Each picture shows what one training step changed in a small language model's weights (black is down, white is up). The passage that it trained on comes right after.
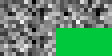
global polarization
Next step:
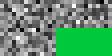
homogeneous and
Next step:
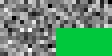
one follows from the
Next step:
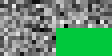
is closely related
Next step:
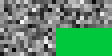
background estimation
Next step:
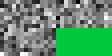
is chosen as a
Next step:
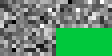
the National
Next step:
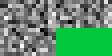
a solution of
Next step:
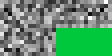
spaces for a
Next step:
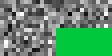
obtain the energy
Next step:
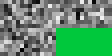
distribution among the
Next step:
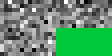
continuation around the
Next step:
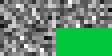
to best-fit
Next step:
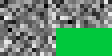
a part of the
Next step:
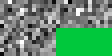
evaluation of a
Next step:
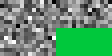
except if
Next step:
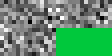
will be a set
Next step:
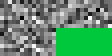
glass respectively,
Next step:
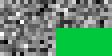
physics and for potential
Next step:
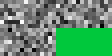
those for the gauge
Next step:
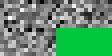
shifts observed
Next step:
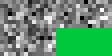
adaptive computations
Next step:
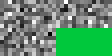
be in Case
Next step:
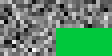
series which is
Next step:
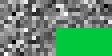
limited by local
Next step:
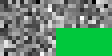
the proposed distribution has
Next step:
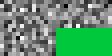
by iteration,
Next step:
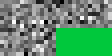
than a Gaussian.
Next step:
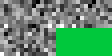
solution approach which
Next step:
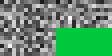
of all distributions
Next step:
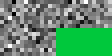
expected future cost of
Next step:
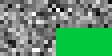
DF, u
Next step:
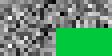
sets of integers
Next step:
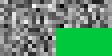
on conditional
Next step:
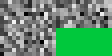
prone to
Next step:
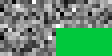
\equiv 0\
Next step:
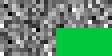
which we find
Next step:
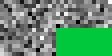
difference between the solution
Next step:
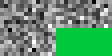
where the action is
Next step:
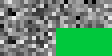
inflation models that
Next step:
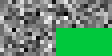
commutativity of
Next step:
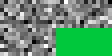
, \quad
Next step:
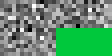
over cells that
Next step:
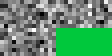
$\varphi$, since
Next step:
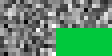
chart of
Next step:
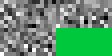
can be well
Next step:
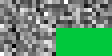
rings. This
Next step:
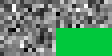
component of interaction,
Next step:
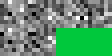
} \right)
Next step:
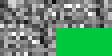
as well as
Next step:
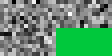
is good. Let
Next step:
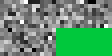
less corresponds to the
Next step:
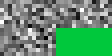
are then estimated
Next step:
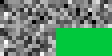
the generalized QT
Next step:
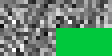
specific case of the
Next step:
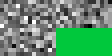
can be computed in
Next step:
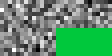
work we present the
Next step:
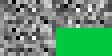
The expected radiation
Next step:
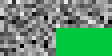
We think of
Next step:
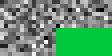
the work reported
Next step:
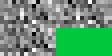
{\sl For
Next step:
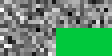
should reside in
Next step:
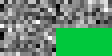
\hline &
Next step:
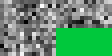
to 1 (see
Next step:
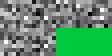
update the
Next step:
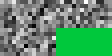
inequality of Proposition
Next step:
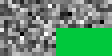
density perturbation
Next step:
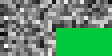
solche mit
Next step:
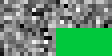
lead to instability
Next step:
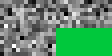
information about object
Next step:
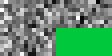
will have each of
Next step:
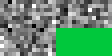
goal was to
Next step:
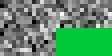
the total derivative
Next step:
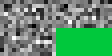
data on charged
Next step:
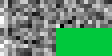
$u$ are
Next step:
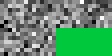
related to the
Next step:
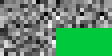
the bonding
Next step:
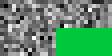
on new pion
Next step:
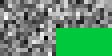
the {\it
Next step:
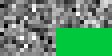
with slightly
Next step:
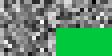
above formula,
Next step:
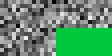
part of the
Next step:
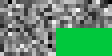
we restrict to
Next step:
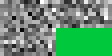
The third property implies
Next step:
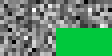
that the system
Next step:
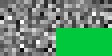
two expressions in
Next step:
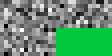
and the other one
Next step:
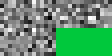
was assessed
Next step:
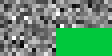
for algorithm design and
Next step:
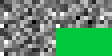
the ground state
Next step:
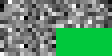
\alpha -
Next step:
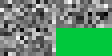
was put on
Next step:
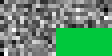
of stochastic
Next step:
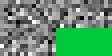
For instance,
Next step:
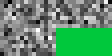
acknowledge the
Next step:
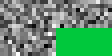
to model the
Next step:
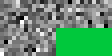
and south
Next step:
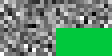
can be applied to
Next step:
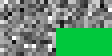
Code}, if
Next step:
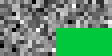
regular and singular
